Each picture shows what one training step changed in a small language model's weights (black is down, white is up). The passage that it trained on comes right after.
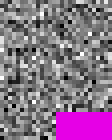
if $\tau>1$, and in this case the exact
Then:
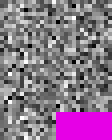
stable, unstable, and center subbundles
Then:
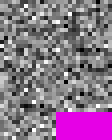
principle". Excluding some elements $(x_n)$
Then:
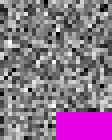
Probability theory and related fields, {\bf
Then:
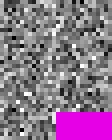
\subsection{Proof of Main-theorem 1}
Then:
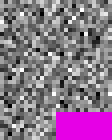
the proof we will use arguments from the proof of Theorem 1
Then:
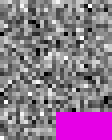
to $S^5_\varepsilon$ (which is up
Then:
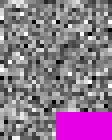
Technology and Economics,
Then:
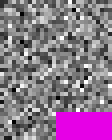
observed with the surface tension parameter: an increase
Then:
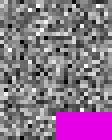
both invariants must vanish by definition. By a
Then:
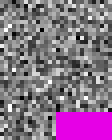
there exists a Borel subgroup $B$ of
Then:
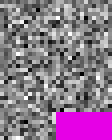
function $h_{\lambda,v}:\Omega\times
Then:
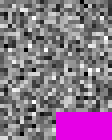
power electronic devices under a DC
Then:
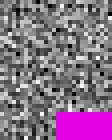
with the additional condition: \begin{itemize} \item
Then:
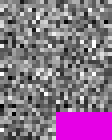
and coupling functions. A similar result can be formulated
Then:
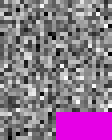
k + \frac{\theta}{\alpha},
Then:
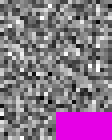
(1989) A History of Pi,
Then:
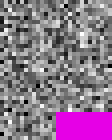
have isomorphic unital enlargements, so they cannot
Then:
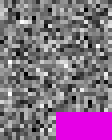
loop isotopes of loops.
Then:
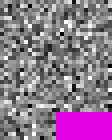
$z=(x,\dot x)$ where the right hand
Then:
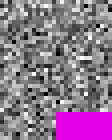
\left[\Hom(S,V) \times
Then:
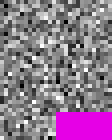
%Given a diffeomorphism $T$ from
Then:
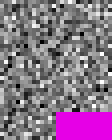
$$ \check g(s) \ll
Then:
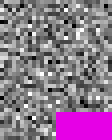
\epsilon^2 h_\epsilon \\\nonumber & &
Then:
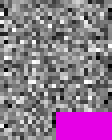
\bm n\, ds \leq 0$, and we
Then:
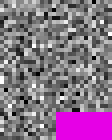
proved in a strict subset of $\clM_1$,
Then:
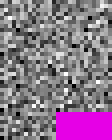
\be \label{sol laguerre
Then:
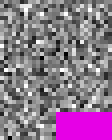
its diameter), with $\varphi_k$ the associated
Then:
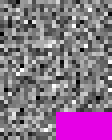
sake of brevity we use the following notation
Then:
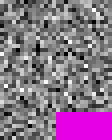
3 of \cite{GNR}, as he defines
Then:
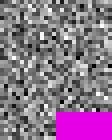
billiard in an ellipse: integrability and
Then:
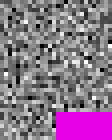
$\Gamma$. \end{itemize} \noindent Moreover,
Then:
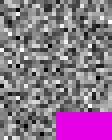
No hyphenation pattern has been}%
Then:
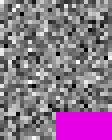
is short, then it suffices to create a
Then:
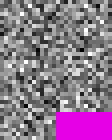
to $\xi_x$) until we get to the
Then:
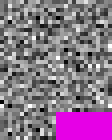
compute an additional matrix that consists of (randomly
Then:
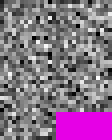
follows from the Cauchy formula on the distinguished
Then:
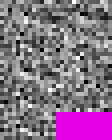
domains. With unfitted XHDG
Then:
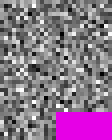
the same arrow of $\mathcal{C}$. If:
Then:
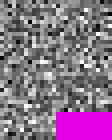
show that every $n$-tuple as above with not
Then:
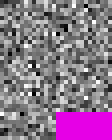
\begin{equation*} \mathbb{E}
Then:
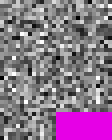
Perfect code; Efficient dominating
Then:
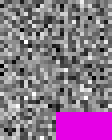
$K$ of characteristic zero, an element $a
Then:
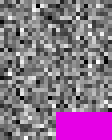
Among the investigated parameter combinations, up
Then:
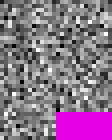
claims are well known: $G$ is a linear
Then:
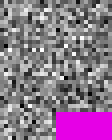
$ respectively. Thus, $ \textrm{exp}[
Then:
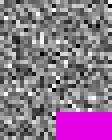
be the set with finite backward exit time; it
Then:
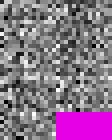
are isomorphic. As an immediate consequence of Proposition
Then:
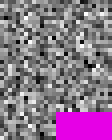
7th International Workshop
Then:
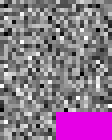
\in \mathbb N$ with $n \ge
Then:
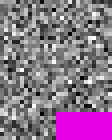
}$x,y\in X$\emph{\ which are
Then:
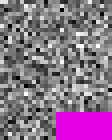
comparison with \cite{G15a}, this allows
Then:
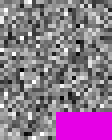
uniformly to a function~$s(x)$ on a
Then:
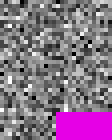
$X$ a bisection $C_E
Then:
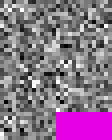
the term $J_r^2$,
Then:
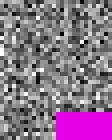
complete intersection in $G_1.$ Also, if
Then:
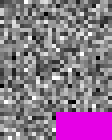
$T_k$ by \begin{equation}
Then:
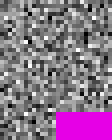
and $\left\Vert \cdot\right\Vert
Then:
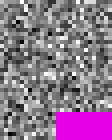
conclude that no rational curves of degree 16 that linearly
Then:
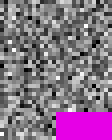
solution. For any gradient Ricci soliton,
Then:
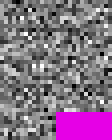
(**the nonlinear case is analysis in appendix**)
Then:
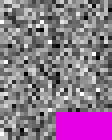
\geq 0$ such that $c_1+
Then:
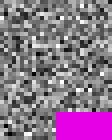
give hope that results obtained by approximation schemes based on
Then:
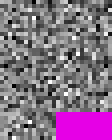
define the evader's dominance region as
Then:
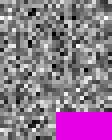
\Upsilon).$$ Проведем
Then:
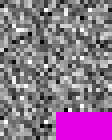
matched to the left or to the right.
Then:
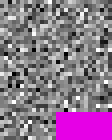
\bigcup_{j \in S(n)}
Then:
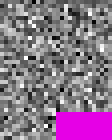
poset $P$ and an order filter
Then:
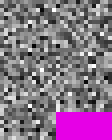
$G_1,G_2$ the products
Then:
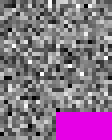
$\wt{L}$ has nonnegative spectrum.
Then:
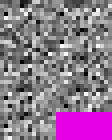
the regular variation properties from the noise vectors
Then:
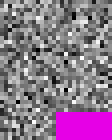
of the residues, the following holds:
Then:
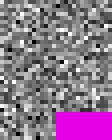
the following scenarios we have that
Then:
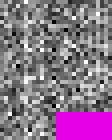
noticing the lower estimates on the critical values
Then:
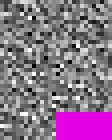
it was proved that the volume of the complement of an
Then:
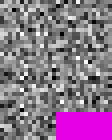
S^{-1}|$, then the spectral gap of
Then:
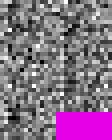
\filldraw [black] (-5,2) circle
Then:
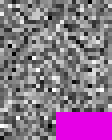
Definition 2 is different from the Cartesian
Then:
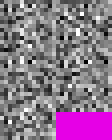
pointwise errors and larger order of convergence than the
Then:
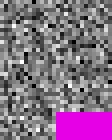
this way can be further extended. \section{The
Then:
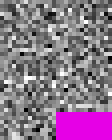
as the dynamic programming equation, and the
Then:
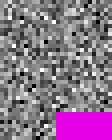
in the context of generalized Bernstein functions of positive order
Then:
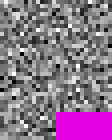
Lorentz spaces $L^{p,r}$
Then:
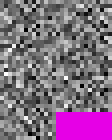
{An \subj {approximate identity}
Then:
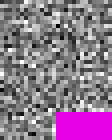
the conditional distribution of the eventual exit follows
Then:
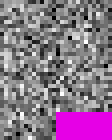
0$. This means that $U$ and $V$
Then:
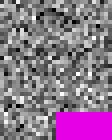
This means that we can shift them by
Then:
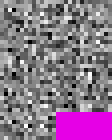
Lebesgue's Dominated Convergence theorem and
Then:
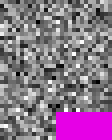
section, we describe the invariants
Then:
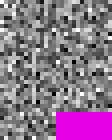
m_1)$ and relatively prime with
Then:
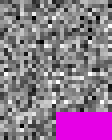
\Addresses \end{document}
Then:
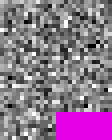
a slowly varying function. Assume that
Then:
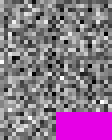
left translations, we obtain a family of processes,
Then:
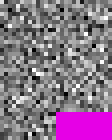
simplify the presentation, we do not
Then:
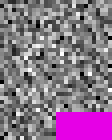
may finish the proof that $\tprec$ is
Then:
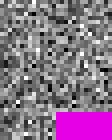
by letting $m\to\infty$.
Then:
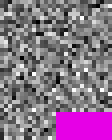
of the residue classes $b$ and
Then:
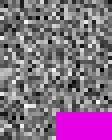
formula constructed in the paper. The numerical algorithm established in this
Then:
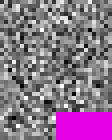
equation above in $t\in [0,\eta)$,
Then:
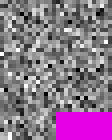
a minimizer of $u-\varphi$ in a
